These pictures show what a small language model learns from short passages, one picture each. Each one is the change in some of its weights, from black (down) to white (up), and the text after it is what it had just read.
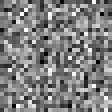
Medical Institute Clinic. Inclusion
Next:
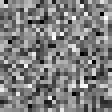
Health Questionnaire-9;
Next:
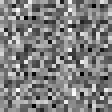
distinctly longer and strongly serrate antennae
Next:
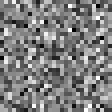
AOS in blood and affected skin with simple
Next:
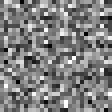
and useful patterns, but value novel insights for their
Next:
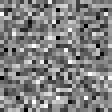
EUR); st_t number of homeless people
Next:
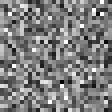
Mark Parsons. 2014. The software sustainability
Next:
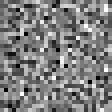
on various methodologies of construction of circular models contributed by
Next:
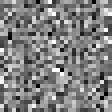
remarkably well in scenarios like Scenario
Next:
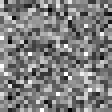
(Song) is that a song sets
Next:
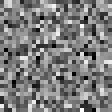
the methodology in comparison with its earlier version
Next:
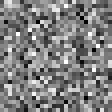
the IHI requirements for effective communication and
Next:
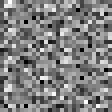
of all stakeholders in the society where the companies
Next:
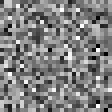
and caps walking away from the
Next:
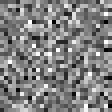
be uncovered through archeological fieldwork.
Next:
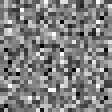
the overall SW within the automatic scoring and the
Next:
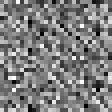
Y. RUWANPURA
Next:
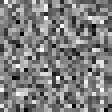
50% of the trees in class 5. Only
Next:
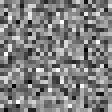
\AA}$, see Supplementary Fig.
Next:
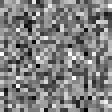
their RSSI values to the server. Even
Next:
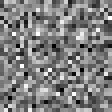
there is a modest increase, with
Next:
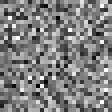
copper. Crystallography tells
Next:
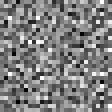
Analysis the data. - High performance. -
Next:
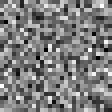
to establish a correlation between the strain field generated in
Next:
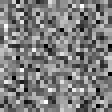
No potential conflict of interest is reported by the
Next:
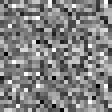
must possess entrepreneurial competencies to execute
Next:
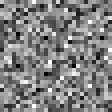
contribute to the development of ovarian cancer.
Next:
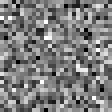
water, the GPS navigation signal fail to
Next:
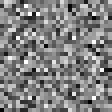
your requirements. - ❑ Tried and
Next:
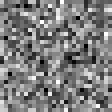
(2021). Rethinking the resilience model
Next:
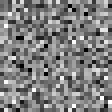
ligands, but recent studies have confirmed that a
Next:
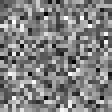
Petr D. Shabanov¹
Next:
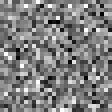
most bulbil per plant, heaviest
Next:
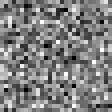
variable communication cost for each task have been used for
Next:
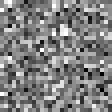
of socialist life or workplace experience carry the
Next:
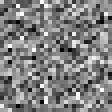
propyl methyl cellulose
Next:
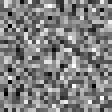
is not constant. That means the exchangeable counter
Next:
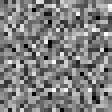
a fruitful collaboration with the LHCb
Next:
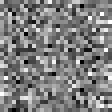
purposes, it has some certain features that work together
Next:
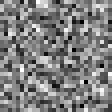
to it, which will be able to immediately
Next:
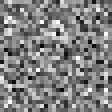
the Indian Church. Francis X
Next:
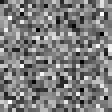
ACDs encountered by the student participants
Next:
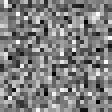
et al., 2012). MRI spectroscopy
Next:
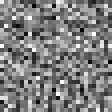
Beside all former literature, there have
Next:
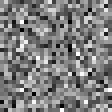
environment to accommodate the needs of students, including
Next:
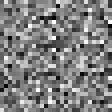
with rights management information; particularly with relying on
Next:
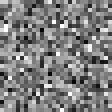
fewer delay costs, they experience financial costs due
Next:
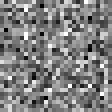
Medical Services, Sultanate of
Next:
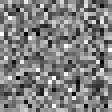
Reiter M.A., Clarke
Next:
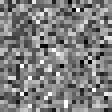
ML at scale** requires high costs for data storage
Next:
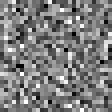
recent meetings, and usually attended by some international
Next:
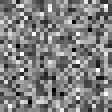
National Park is characterized by volcanic
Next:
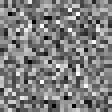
Conditioning is a form of learning. There
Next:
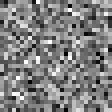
*zuka*]. When I want to
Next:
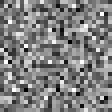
individual and collective transportation are also compared. In
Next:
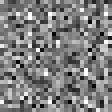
synthesizer modeled after the Roland
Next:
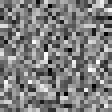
to more efficient patient care and better outcomes for
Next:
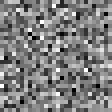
each edge uv , assign the label
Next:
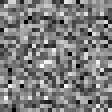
from the interviews and it is coherent with the
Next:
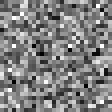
Moreau, S. Santandrea,
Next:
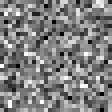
to set up a designated place for studying.
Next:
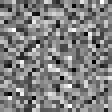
available free of charge. Possible supporting
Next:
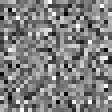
behind medical students sleep deprivation is due to
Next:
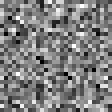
Community? Colonial translators associated
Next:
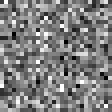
steel 51 Cr V 4 and is enhanced material
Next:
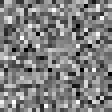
for private spending and an increase in
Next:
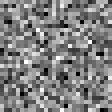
as computer, laptops and
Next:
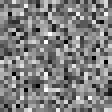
finite plane by 6 odd numbers and
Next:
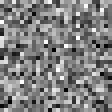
order to test the results of its success, they
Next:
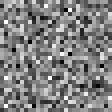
steps of digitizing education. It improves
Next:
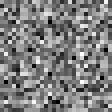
breeding, on microbial communities have already been
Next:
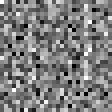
inflammatory syndrome that typically starts at
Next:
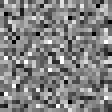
interactions in complicated NoS environments are not
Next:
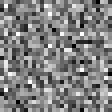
confidence in the information provided in both annual reports and
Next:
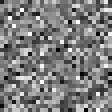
adoption of bylaws, admission of
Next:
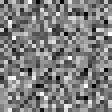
easier than between countries with different languages and thus the
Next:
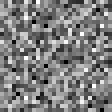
constructed, communicated, accepted, and used.
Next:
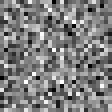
are partially based on Schmitt et al.
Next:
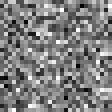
this work is to investigate the mechanical characteristics and the
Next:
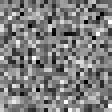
modification to MOEA/D-DE
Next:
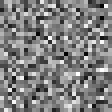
urban population[9]. Greater the
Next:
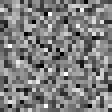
packet per hour, a gateway composed
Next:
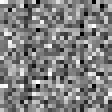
Political interference disrupts consistent policy implementation
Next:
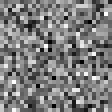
predenaturation, denaturation,
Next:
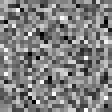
maps of pervious surfaces and canopy cover are
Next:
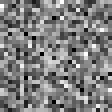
by the treatment group by 0.97 percent reduction
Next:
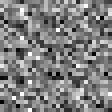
dead chickens, floor
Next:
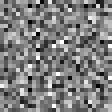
security*), internet-düken
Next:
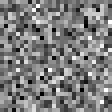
was carried out by using double beam JASCO
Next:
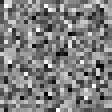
of tourism as reported in Yan & Wall
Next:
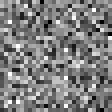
number of training/workshops. Further,
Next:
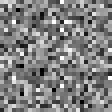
with Water Cooled Copper Slag
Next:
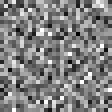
to produce hollow parts based on the rotation of
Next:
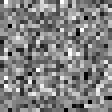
and NF- κ B Pathways
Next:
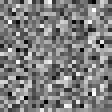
becomes slow and it is due to concentration voltage
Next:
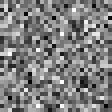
VAS scores for back and leg pain showed significant
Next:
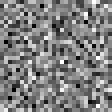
therefore there is the need to identify the existing enterprise
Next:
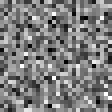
help to remove excess nitrogen from waters by
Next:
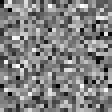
on InsurBench. Bold values indicate
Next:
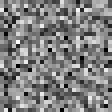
to create regional species checklists at various scales
